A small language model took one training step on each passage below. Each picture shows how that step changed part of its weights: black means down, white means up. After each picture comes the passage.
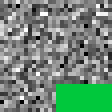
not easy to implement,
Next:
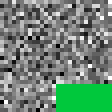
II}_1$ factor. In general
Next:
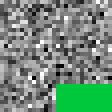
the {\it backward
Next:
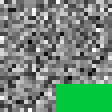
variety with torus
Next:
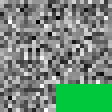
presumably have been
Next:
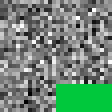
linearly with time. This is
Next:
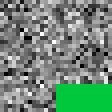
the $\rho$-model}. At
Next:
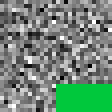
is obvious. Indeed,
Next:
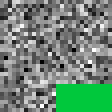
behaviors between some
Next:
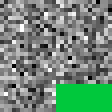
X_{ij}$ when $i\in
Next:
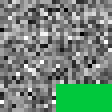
all of them. For every
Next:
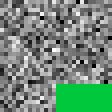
\ref{core}, it
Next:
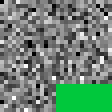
Frenet curve. Let also
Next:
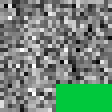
can prove that there is no wall with
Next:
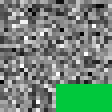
the order of $\slfq$ is
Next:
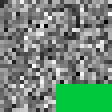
Since the constant term of this polynomial is
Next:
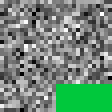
how the tail probabilities
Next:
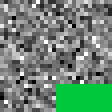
question was inspired by
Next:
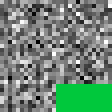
the generating function for compositions
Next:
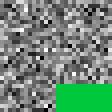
the difference was less than
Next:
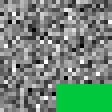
\eqref{eq:ell2}. Let
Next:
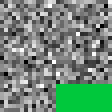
This assumption is stronger than might
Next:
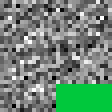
independent of our choice of
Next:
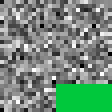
\\ \downarrow & &
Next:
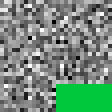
numerical scheme designed for
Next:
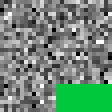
We stress that not all
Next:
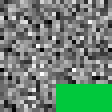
$$ } \[proof]{We have
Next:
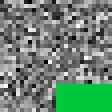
Motzkin paths satisfy
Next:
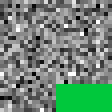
then $\mathcal H_1$ is
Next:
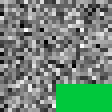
the work of Yamabe and
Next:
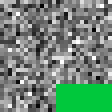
\end{defi} \noindent For
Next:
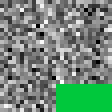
the neutral type systems are
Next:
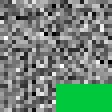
Demb\'el\'e and
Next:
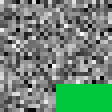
\def\O{\mathcal O}
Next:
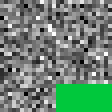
and let $x\in \ext 3
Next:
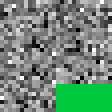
of consecutive classes
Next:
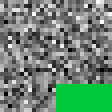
are ranked uniformly at random.
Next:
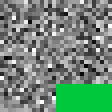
The cost for a given set of
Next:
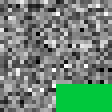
is a polynomial times $dt$. A
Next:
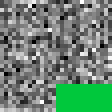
show this proposition, we will use a
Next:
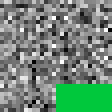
environment where the initial conditions
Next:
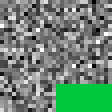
normal family in $D$ with respect to
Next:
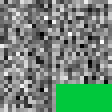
\end{align} This proves the
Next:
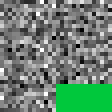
and test function space by $$
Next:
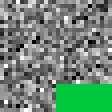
analytical solution, while
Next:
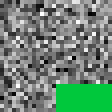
$U^3_1$ as defined
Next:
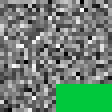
directly shown by algebra.
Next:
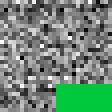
exist closed symplectic manifolds
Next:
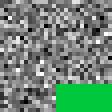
vertex in $S$ has a
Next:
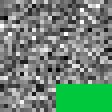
finite path between some element of $H$
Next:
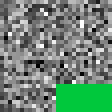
its intersection with the domain results in a
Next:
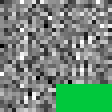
get that (b) holds.
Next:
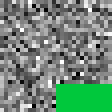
fall into the opposite error
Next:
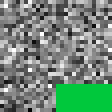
for more details regarding
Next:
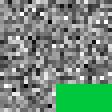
words, the higher the
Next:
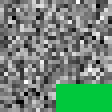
with polynomial volume growth,
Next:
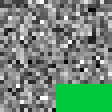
p$ is not always
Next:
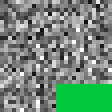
It is among the simplest cases that
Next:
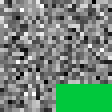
support points on each geometric property
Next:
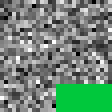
let $\Omega_M\le
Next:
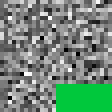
obtained for both classes. Similar
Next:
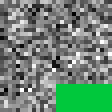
the Dynkin diagram of
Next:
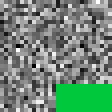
with a few remarks on
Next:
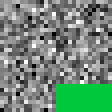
the multivariate case, let us
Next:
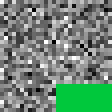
index, $p_t$ is
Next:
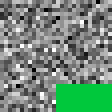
which the copolymer
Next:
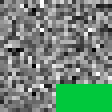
Lebesgue dynamical
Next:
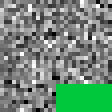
On d\'{e}finit
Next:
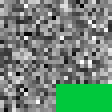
residual by five orders
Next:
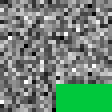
map is a cofibration,
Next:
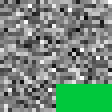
present the low-rank property of
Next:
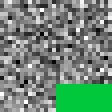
\] The familiar {\em
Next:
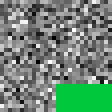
the tangent $g$ is two
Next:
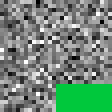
balls with radius
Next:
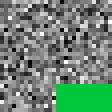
contained in one of the sets
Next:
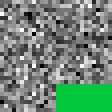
curve that computes the count in
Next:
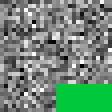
unit of regulation power.
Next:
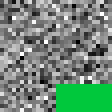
limitation; however, it
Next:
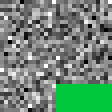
\mathrm{Im} s \]
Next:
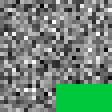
\textbf{Proof of Cor.\
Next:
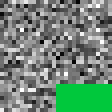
and angle of this ordered
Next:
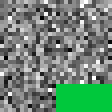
up to the quadratic term,
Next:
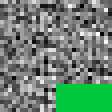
L\'evy spectral
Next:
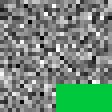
2007). Sometimes we
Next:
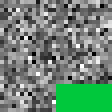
within the framework of the
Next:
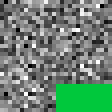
of the mean of the signal on some
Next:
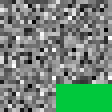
\calS \rightarrow \calE}$
